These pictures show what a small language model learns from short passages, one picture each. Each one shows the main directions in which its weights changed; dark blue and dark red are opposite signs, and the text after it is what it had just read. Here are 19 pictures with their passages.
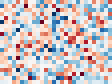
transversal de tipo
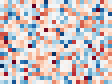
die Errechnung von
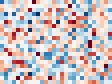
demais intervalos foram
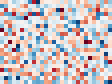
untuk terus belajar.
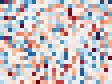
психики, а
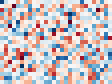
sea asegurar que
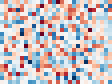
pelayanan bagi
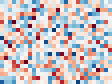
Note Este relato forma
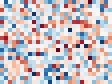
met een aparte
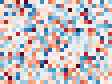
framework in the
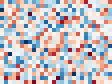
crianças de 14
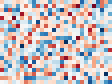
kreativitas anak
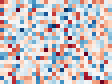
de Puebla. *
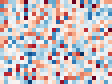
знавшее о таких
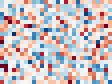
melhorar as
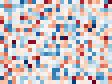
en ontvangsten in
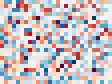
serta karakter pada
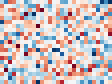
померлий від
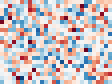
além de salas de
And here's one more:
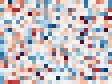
relevante del estudio,
